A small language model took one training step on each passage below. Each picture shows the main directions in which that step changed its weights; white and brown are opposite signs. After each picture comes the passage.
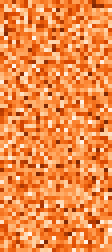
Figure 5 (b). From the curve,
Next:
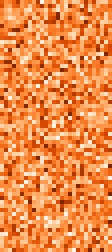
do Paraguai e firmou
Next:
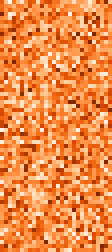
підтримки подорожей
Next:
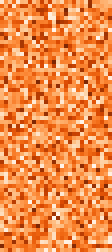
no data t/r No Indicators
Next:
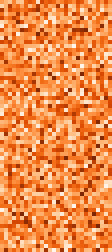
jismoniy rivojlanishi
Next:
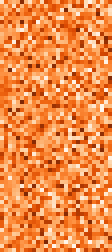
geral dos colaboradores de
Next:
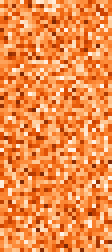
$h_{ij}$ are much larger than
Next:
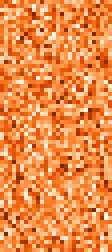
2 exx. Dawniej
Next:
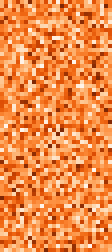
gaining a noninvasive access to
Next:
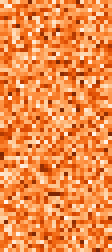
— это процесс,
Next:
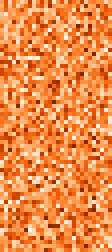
decisions by the observations and messages.
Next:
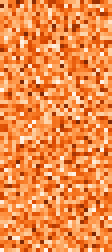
present study, age have no significant effect on the
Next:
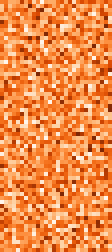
our model, $\rho_{xx}\propto
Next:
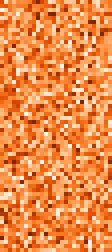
conditions are not consistent with the
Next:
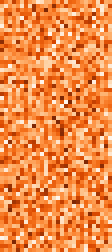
quantify the "complexity" of an
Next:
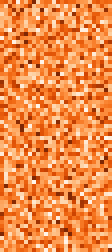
b. Plans/aspiration to work
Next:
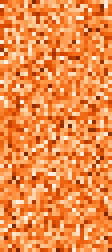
in the single- and multi-layer
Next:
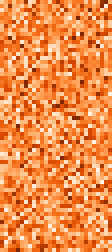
qilingan bo'lasa-da,
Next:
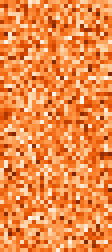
broad web of separatrices and
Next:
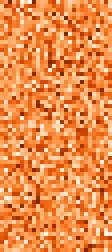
and its temperature extension on variations of the
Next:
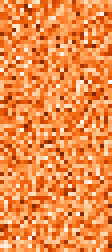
matematik modelning adekvatli
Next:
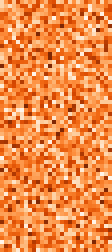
or financial relationships that could be
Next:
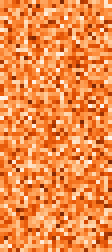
control for PMSM drive system based on
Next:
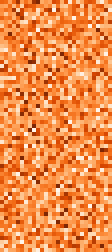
Solids}'', Oxford
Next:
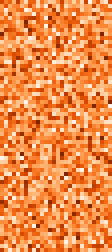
bir necha soatlarga qarab
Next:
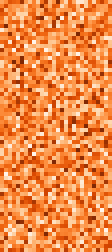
obtained in beautiful prisms, m.
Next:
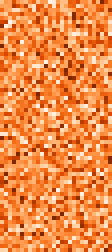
functions with higher efficiency. A
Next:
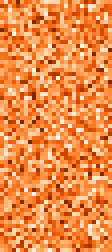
Centrafricaine, au Sud
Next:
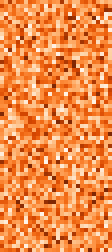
ground area, as recently
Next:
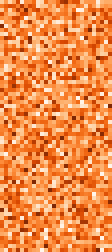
conflicts, G.A. Res.
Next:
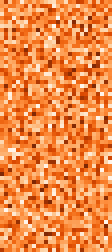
have been provided for different regions of the
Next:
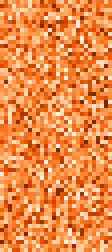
status/BMI, and quality of
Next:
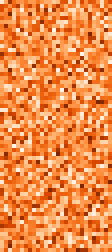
summarized pre-Gaia
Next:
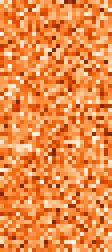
{\it Phys.\ Lett.\ B
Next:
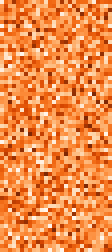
the amplitude of the reaction smoothly
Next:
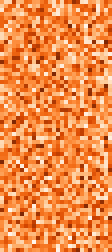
impacts [39]. Still, the
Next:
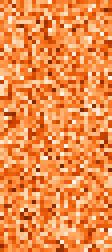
instituciones han sido
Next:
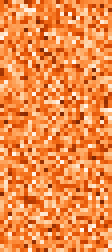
GRBs are particularly important to study,
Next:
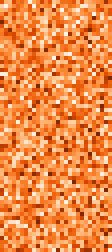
именно присвоение
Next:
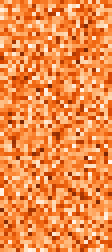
infection. A chair reserved for
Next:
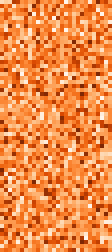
A plateau after a few heating
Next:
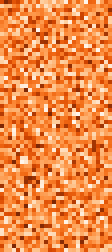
verges upon with universal
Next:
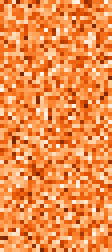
$p_k$ on the positive
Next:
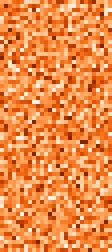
for cylindrical shells
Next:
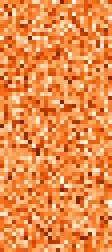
catalogue v.1 Phylum
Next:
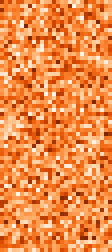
varying concentration of polymer in
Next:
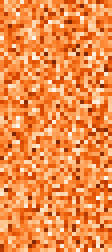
can be resolved by increasing total water
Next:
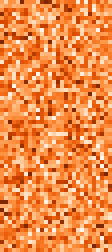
sake of simplicity, we
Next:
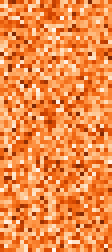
particular. Entonces, aprender a
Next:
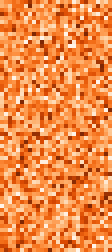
and a maximum of 78 years.
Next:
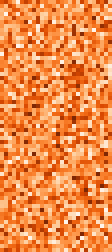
e.g. high temperature. Such events
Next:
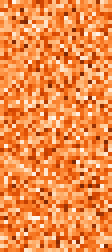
of experiments and the qualitative
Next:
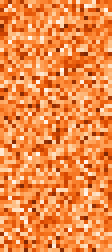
Problema podviynoho
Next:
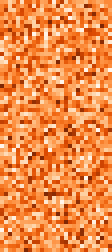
videolarlar, interaktiv
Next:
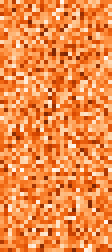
in Ireland and the United
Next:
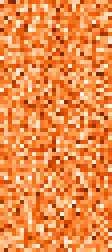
that for any fixed value of $\Lambda$
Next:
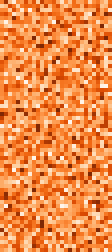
bioeconomy of the future
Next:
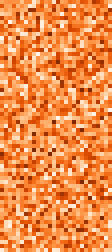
(the thickness $d$ is
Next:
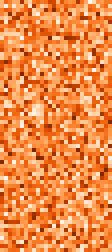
s'imposer comme axe
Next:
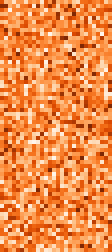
not designed to assess the burden
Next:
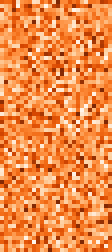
For panels b), c), and d),
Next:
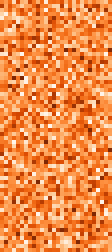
sharoitida buxgalteriya
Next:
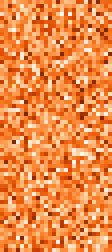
and $\beta_x$ = 2.8 m are
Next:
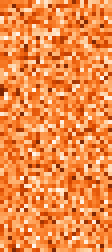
para lidar com crianças
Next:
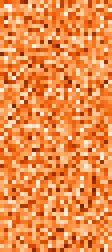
is the unique unit vector on the
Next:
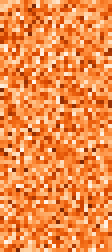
potentials explicitly depending on $\psi$
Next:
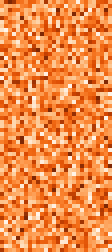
an die Untermündung. IX.
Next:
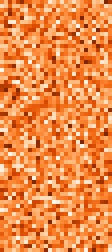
розвинених (табл.
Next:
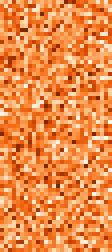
Phys.\ Lett.\ B {\bf
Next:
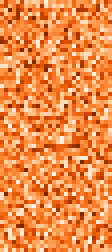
All these compounds were poorly
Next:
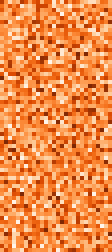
0.675 (VES), indicating the
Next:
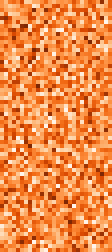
поведение, возрастной
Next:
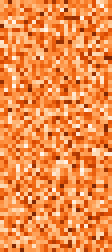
yuk va boshqalar ta'sirida
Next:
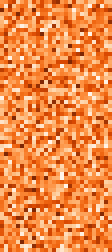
egyre nagyobb
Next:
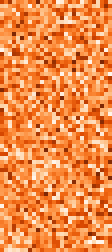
characterize. For larger $\tilde{\chi}$,
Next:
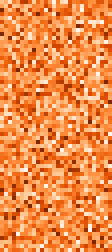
the current day. We include calculations with
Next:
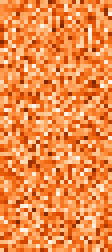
R&D expenditures, while the US
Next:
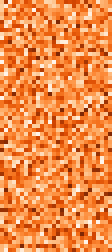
hem in den regel eerst na
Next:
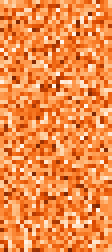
UK grown vegetables, faced
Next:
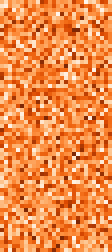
$\textbf{B}_\parallel$ is
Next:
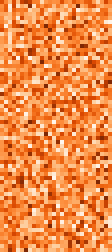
alternative energy sources in the global energy
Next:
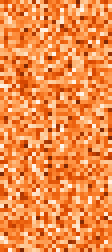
to learn from best practices and
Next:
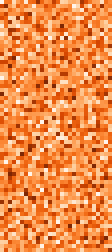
all values of $p$, the numerical results in
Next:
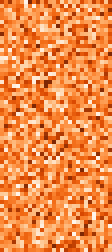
NASA {\em{Reuven
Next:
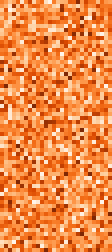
todo o sistema de saneamento
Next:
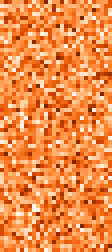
октября, на
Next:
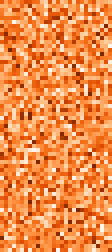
the social, cultural, political,
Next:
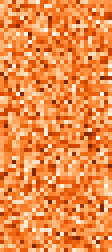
ekin) va ang'izga
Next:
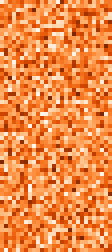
WSSCB design also includes a small
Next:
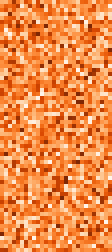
aquí lo referente a las
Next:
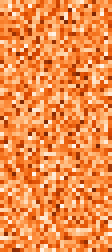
equal false positive values and false
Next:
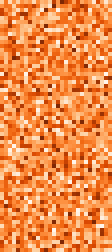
model we take into account all the
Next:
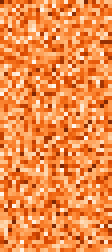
buscar información confiable y
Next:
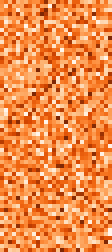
z )$ satisfy the following equations:
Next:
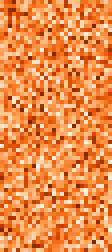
by observing that using off-shell
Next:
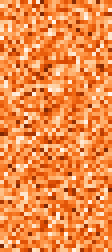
dononi mahzun, ey
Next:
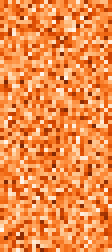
of the non-spherical components of the
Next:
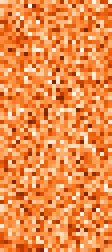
by significant innovations in distributed computing
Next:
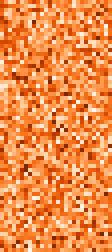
a radial region $\Delta r$ with
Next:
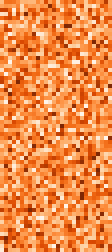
entire data is in Fig.2.
